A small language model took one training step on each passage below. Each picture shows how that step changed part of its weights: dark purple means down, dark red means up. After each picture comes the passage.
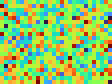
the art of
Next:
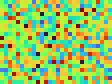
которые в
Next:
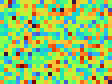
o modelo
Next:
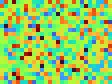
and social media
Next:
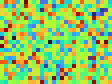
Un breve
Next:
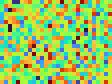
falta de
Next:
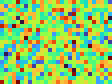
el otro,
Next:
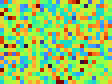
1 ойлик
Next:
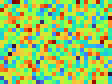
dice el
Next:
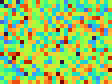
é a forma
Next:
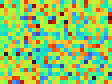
over een
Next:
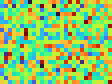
bir pedagogning
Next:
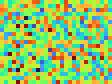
seja pela
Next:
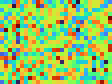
interactiva que
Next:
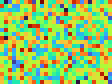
distribuido en
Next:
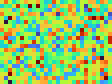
“У бир
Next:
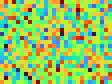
the GCC
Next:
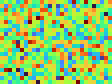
elevé a
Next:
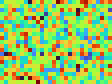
planning of the
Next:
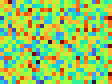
dentro de
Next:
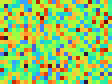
deficiente en
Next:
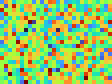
article by
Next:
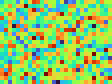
bilan ayrim
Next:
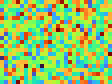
care i
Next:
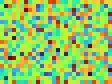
y Simón
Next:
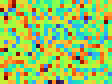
вина серед
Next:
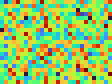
para cada
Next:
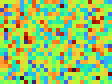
on a new
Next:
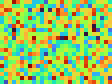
consignes du
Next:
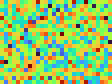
ahora que
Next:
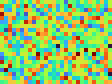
saúde em
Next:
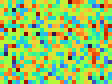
4 Motor
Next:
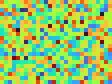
musical et des
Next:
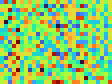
в том,
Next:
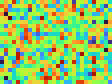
de operador
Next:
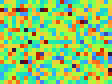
problema da
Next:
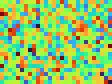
jarayon dasturlar
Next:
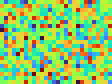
că prin
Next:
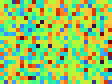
consumo de
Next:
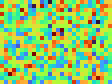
plus forte
